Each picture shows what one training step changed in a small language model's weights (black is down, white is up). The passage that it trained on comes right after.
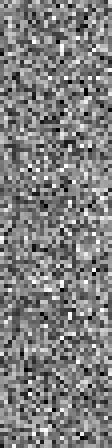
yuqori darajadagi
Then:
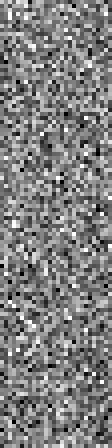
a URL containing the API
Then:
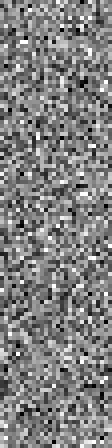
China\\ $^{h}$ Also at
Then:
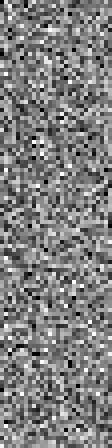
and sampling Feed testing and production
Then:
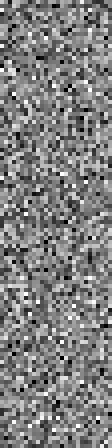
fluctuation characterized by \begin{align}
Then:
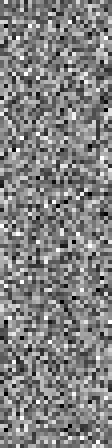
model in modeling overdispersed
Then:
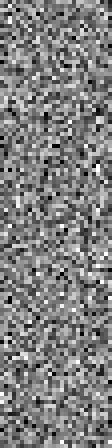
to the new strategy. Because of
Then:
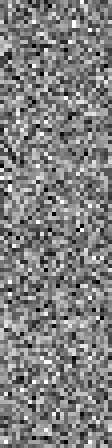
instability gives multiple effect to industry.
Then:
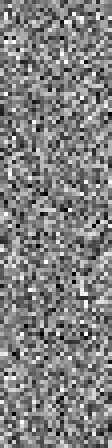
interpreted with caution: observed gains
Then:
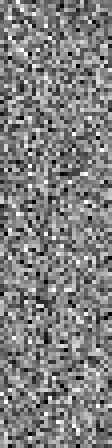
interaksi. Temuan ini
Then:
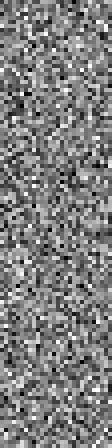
in Supplementary Section D).
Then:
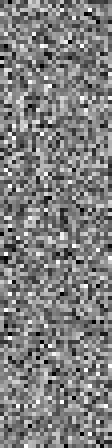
run to gelation and allowed two
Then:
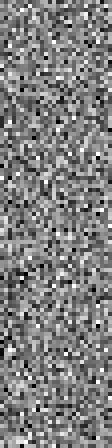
городских и панских
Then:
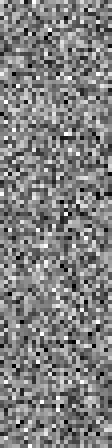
same stars are then identified and plotted with
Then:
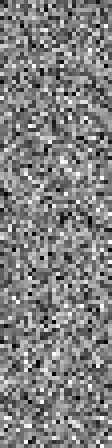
while a spatial analysis of fire risk was
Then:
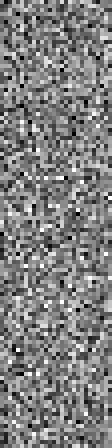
Processing. He can be contacted
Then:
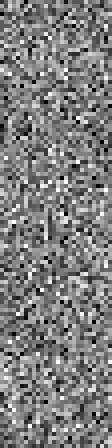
It is characterized by discomfort while
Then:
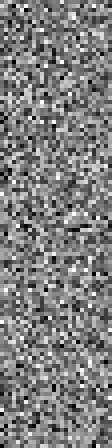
the fluid stress tensors and
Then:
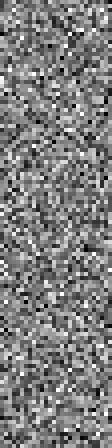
time-irreversible: its solutions
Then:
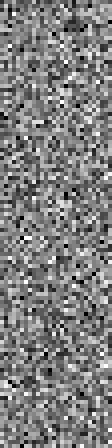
a promoção do ajuste
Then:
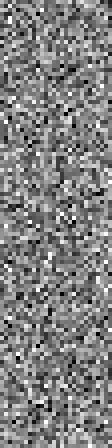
to potential recruits 2(20)
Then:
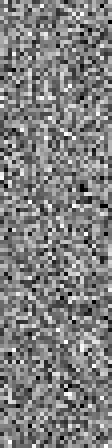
egallash istagi ichki
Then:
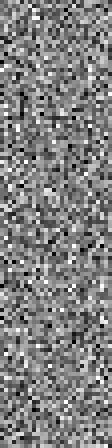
учебных заведениях.
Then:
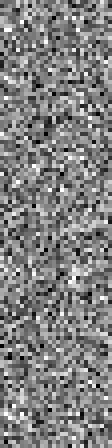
rhetorical moves to define the
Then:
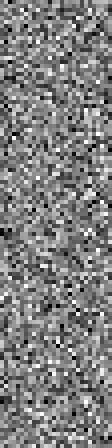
source of creative inspiration.
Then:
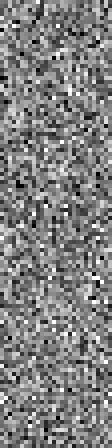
countries in the origin-destination
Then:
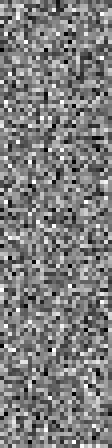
nicht zur Verfügung
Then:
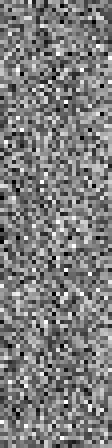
kişilerin işi
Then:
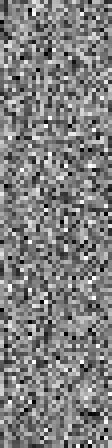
ma'lum shaxsiy va
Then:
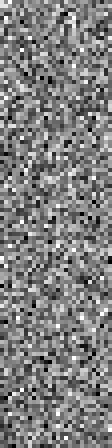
intentions. Throughout the
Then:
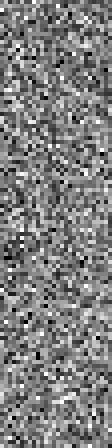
dilakukan untuk : -
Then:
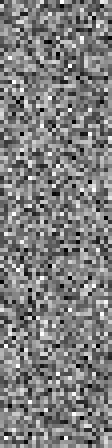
symptom development. Patient
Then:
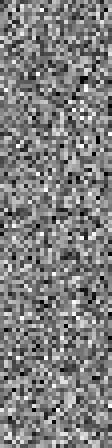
time are marked in bold.
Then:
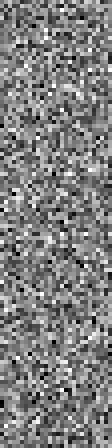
and exploration data from five
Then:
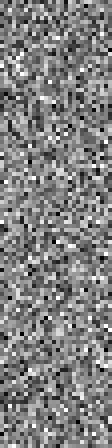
account the capacitance increase when geometry is
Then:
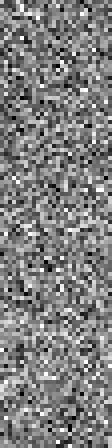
therefore not an exhaustive census
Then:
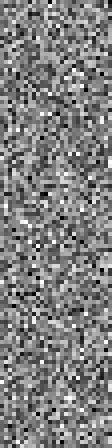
uma educação inclusiva,
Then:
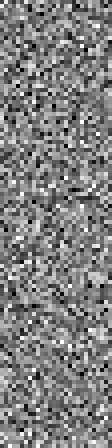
rappaorti. Polotno
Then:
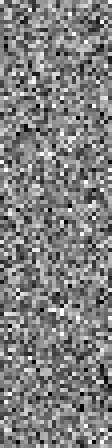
bo'lish ehtimoli yanada
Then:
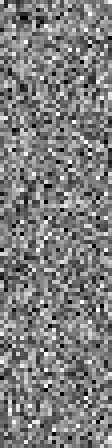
approach consists of three phases:
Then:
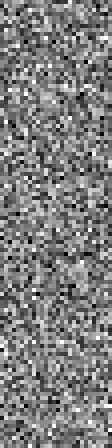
in the proton and antiprotons
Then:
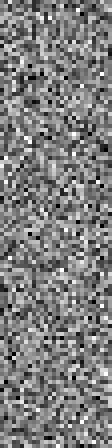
2011. Faunistic records from the
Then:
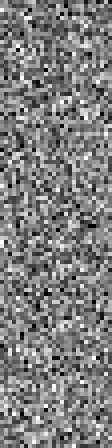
damage, high probability of
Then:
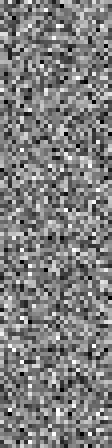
similarity or dissimilarity of software
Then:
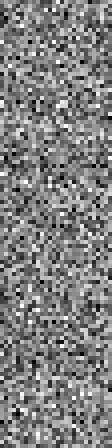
and constructs for Myanmar.
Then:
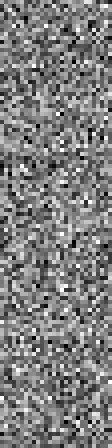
as, or have become, single objects
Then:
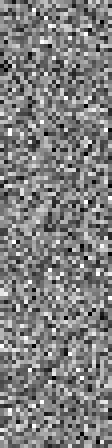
of this project was to create a tool
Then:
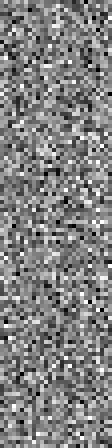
distribution. We then briefly discuss the
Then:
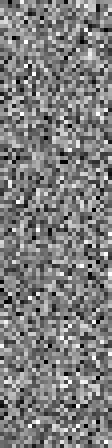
is time consuming to compute
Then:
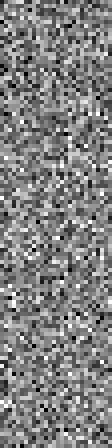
In light of the presentation of advanced
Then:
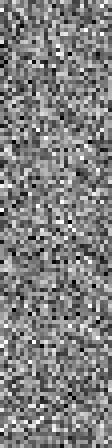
the second term in the above expression
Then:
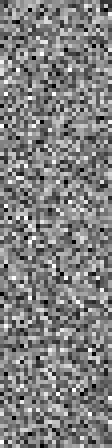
radio luminosity similar to that
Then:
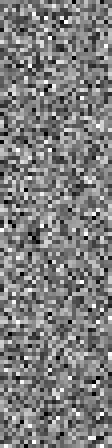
ушбу кўчат
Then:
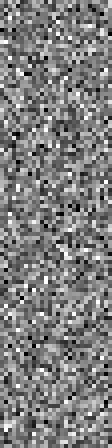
bilan endemik hisoblanadi.
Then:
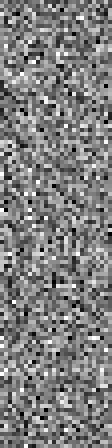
references from books, the internet
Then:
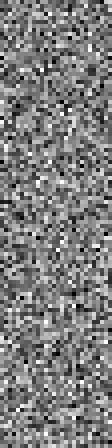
node~$A$ reaches a
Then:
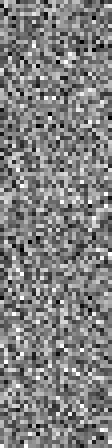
“yashil” kreditlar
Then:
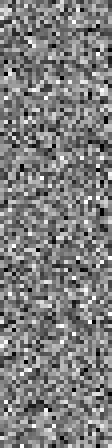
even 75 % of the time. The
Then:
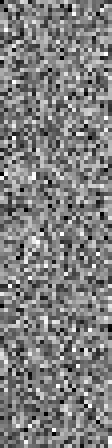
are often not congruent with one
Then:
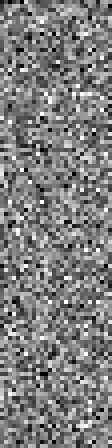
yilda vafot etgan)
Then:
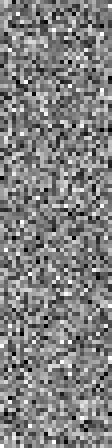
by observation. The outflow starts at
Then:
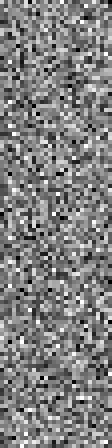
que vão além do ensino
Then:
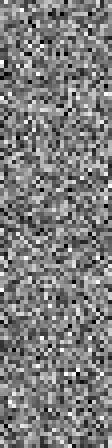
is the mean intracavity photon
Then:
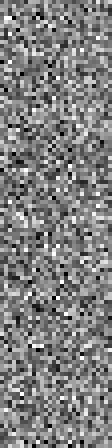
reagiert die nationale und
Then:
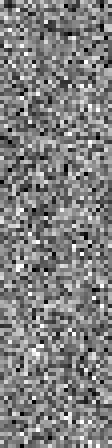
features. Euclidean distance is often
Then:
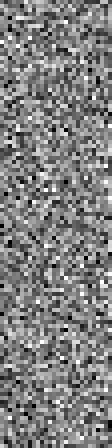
vital to be able to sufficiently
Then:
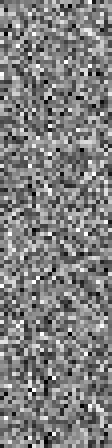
stipulațiilor în
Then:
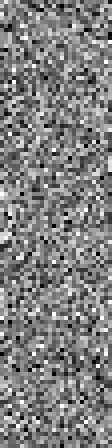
are to be met with in the writings of
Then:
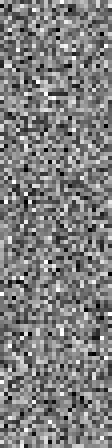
on-site local repulsion does not
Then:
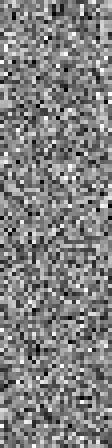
conducere al refugiaților
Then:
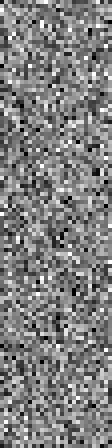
\ | nomer append col \
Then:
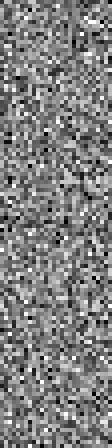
darvoza), qamug'
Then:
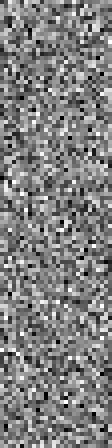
falsafa doktori
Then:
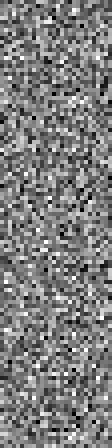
On the other, assuming that no
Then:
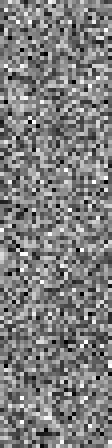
has just virialized. Then we
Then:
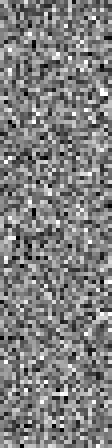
al., 2009; Bertelsen et
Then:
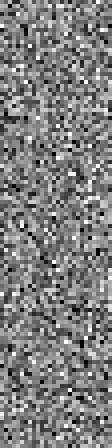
Example with 12$\times$6
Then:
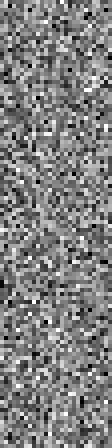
o'zlashtirilishi va
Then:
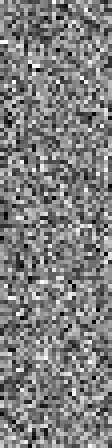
contact maps are conditionally divided
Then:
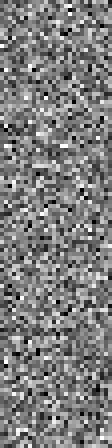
proposed index \cellbtree for
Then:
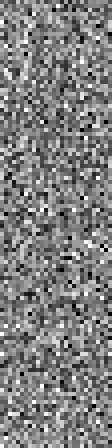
$W$'s since the decay
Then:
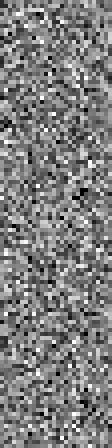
manifold. The property of
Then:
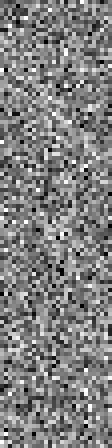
antes aberto), acrescidos
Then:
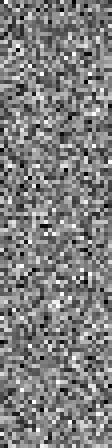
instability. A dedicated study is
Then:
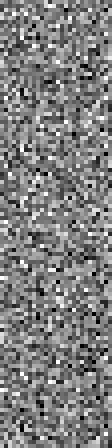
І.В. Передмова до
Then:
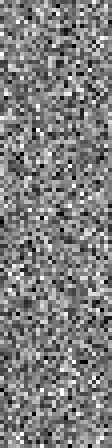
sylvestris* L.,
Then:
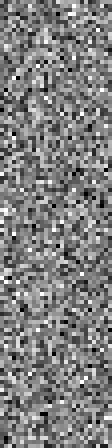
governed by thermal broadening:
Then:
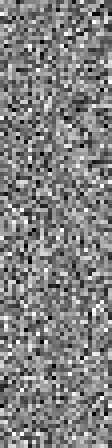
la modernización y la influencia de
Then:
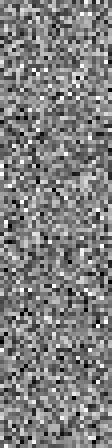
засіданні — витяг
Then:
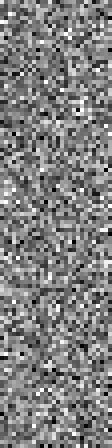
\rightarrow b = e$. Let
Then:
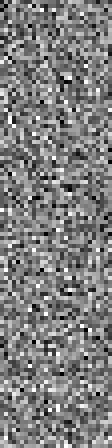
the score, the instrument, the
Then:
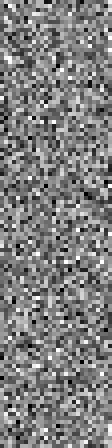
the whole sample into two data subsets and
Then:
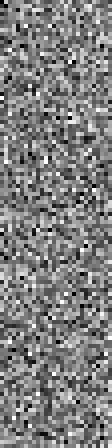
a public service. Therefore, the systems through which
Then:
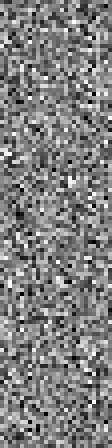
P. C.}, journal =
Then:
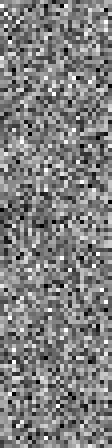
areas under inconvenience. The
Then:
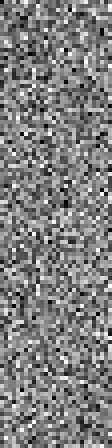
relational listening spaces influence students'
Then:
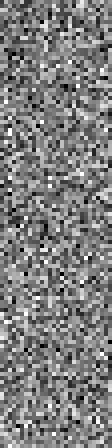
to identify its key attributes and
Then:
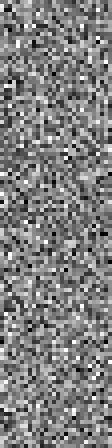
aims for large bandwidths with
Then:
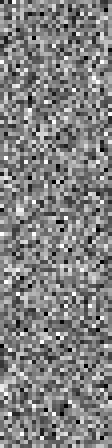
first few principal components can be
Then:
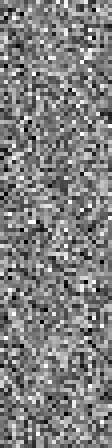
Carneiro Campos se
